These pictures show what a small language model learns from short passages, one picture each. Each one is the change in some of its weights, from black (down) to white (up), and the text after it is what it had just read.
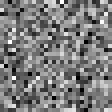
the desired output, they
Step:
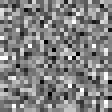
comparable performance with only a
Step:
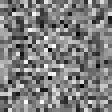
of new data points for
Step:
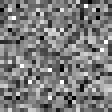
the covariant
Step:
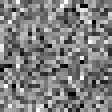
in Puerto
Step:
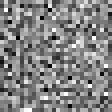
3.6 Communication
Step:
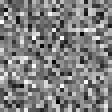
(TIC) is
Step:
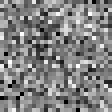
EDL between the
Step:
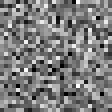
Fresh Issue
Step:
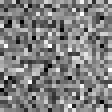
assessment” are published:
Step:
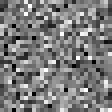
\min \left\{
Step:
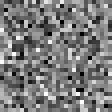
is written in relation to
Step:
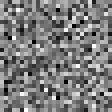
initially investigated using
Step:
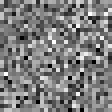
disinfected this small
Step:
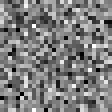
to limit the long term
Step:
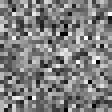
of hURL.
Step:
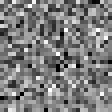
reduced. However, the
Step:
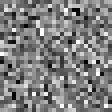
compact char layer.
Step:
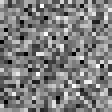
relationships was already developed by
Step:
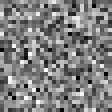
An additional quality assurance
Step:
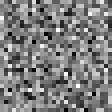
induction heating process.
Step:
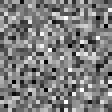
These videos focus on
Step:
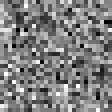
to vowel duration
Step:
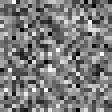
reading, listening,
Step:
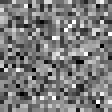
for this study. It
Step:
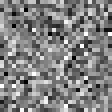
tiene un
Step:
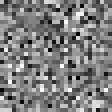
having the highest compressive
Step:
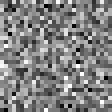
process from one situation to
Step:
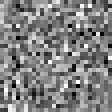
Test Image 1 Figure
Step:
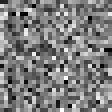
to Domiciliary
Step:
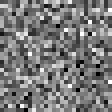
group that are sensitive to
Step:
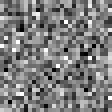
and gastric
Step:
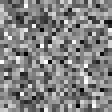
to conserve connection capacity
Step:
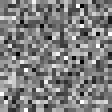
medical documentation.
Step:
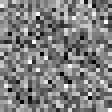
Structure and properties of
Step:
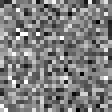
notable finding in our
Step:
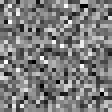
also help a country with
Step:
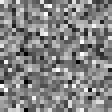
children // The
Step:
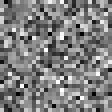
a lack of purpose.
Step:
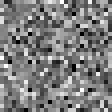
a reading hub in
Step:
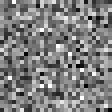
Black Women's literature
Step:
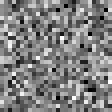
minutes at many sites across
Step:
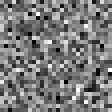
cases of recurrence at
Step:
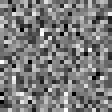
of society does not accept
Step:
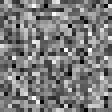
and remove, and
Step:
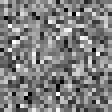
asserts that
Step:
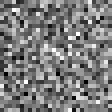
care model is applied.
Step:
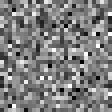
of each student. The
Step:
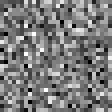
is characterized by different
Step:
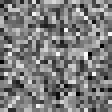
was measured. However,
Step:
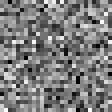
the best of our knowledge
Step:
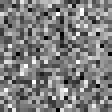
15. SUN, Italy
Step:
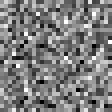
sizes of particles to be
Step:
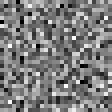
scenarios as described above.
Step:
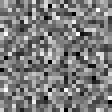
results of the study,
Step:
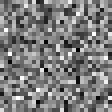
with a structure of
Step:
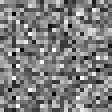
baseline value) 52
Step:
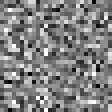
patient survival rates,
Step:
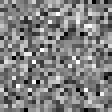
E., Cook,
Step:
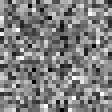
in ecotourism
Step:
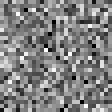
existing and potential exploitation
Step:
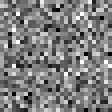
stage explains that economic cooperation
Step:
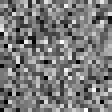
of symbols. We
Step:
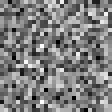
the neural network parameter is
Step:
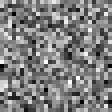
colour palette
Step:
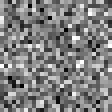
in HEIs is
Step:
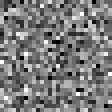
has been made to know
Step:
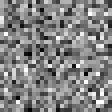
in LC HBV
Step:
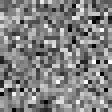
young scholars.
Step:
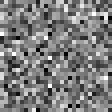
Prototype Development of a
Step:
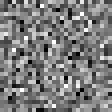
must be always 1,
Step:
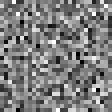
markets. Presently,
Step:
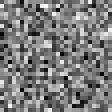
indicators commonly used are financial
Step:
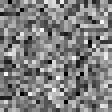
the formalisation of
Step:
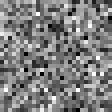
Natural Sciences, Engineering
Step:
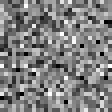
to the number and diversity
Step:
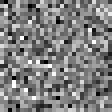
environment for sedentary
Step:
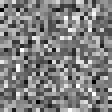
involuntary motion
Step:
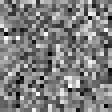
fossil fuel based
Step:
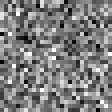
mobilizes all its
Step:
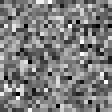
children's home in
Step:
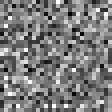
inductively coupled plasma
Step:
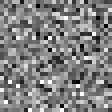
These religious,
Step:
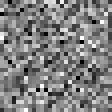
the situation facing the
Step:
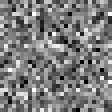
of this, researchers have
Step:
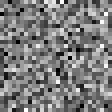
the collected data, is
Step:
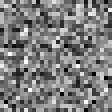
Maxilla to
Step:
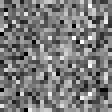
Order” is having
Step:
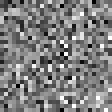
has an important impact on
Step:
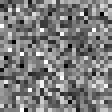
were removed by a
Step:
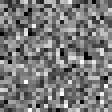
that are responsible for variation
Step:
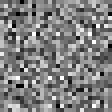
legal services Functionalities
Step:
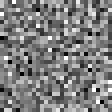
sedative properties. The
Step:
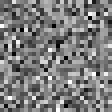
free will decision appears to
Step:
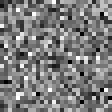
were not well understood among
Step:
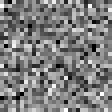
written and contains all the
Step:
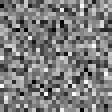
are modeling languages for
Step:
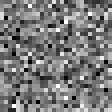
On day 2 of
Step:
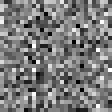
a median of
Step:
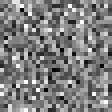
is a desirable
